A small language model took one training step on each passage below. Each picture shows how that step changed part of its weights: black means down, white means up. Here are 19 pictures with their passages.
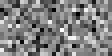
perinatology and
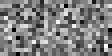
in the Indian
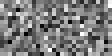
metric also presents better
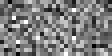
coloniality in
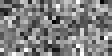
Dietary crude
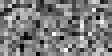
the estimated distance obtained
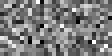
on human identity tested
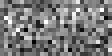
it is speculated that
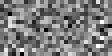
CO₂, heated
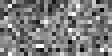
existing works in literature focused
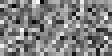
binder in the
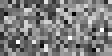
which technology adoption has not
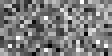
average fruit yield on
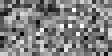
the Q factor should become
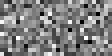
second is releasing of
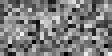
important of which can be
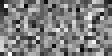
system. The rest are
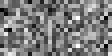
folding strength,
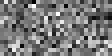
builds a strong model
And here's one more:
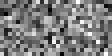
planned routes
